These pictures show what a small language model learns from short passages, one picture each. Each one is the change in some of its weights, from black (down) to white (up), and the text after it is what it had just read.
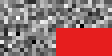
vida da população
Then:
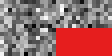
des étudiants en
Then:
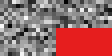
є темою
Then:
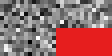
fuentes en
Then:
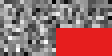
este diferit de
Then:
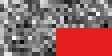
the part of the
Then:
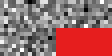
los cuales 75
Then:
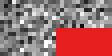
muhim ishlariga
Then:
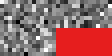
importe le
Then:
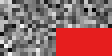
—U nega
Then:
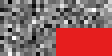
held a media
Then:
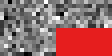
saja dari
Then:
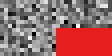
et al.,
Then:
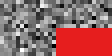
do número de
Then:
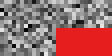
capacitación que
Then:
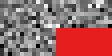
assunto, o
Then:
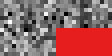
que cobre
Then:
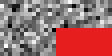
этой основе
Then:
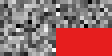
una titulación
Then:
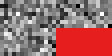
Esa”, serta
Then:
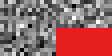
aplicação do
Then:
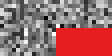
Public Aff.*
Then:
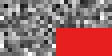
yayasan tersebut
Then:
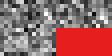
modo si se tiene
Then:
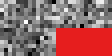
ce fait par le
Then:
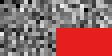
concepções de saúde
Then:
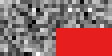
ta'na qiladi
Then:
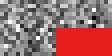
centro, en
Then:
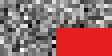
capacidade de
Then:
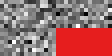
dos recursos locais
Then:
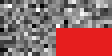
в школе,
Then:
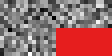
dos ambientes de
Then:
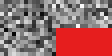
Estas dos
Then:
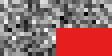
the adoption of
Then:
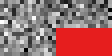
cuadro de
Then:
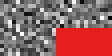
y el seguimiento
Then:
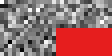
primeiro é
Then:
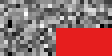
контрольных и
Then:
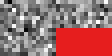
obsesión con
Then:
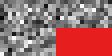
с техникой
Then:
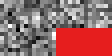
bankning foiz
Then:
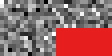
organs of
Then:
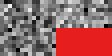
une forte
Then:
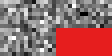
través de la
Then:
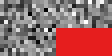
й оцінок»
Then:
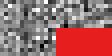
используются в
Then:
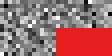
Jadi secara
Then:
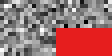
20 человек,
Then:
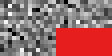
гриба на
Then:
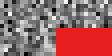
sezaman dan
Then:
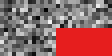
dos parentes,
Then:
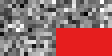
bir qancha
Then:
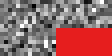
ser humano y
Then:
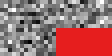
um papel central em
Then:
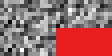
turlari, ularning
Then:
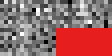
Tabel 1.
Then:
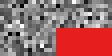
bir qator
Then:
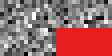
je prikazano
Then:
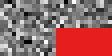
a la de
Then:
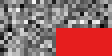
ca acasă
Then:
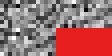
практики в
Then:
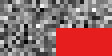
da própria
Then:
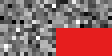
en ciencia
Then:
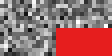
ve ruhun
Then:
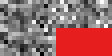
Analysis of
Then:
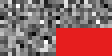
mano. El
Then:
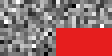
el proyecto
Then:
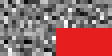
y las experiencias
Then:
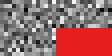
os artigos e
